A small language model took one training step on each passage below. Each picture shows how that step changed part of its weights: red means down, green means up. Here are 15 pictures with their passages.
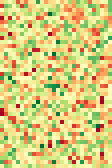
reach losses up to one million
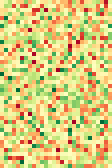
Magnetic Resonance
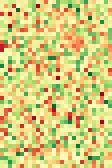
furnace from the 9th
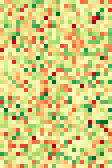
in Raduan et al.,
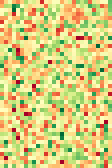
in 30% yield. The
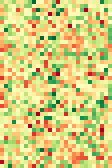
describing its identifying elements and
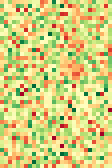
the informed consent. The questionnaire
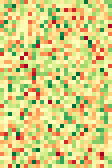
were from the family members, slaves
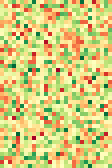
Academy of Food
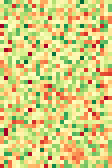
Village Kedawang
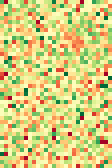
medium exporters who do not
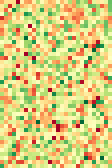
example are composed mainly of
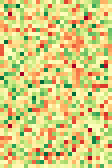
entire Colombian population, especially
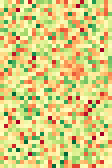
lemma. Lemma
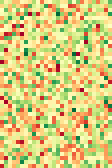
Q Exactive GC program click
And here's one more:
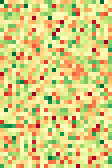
material characteristics for graphene are
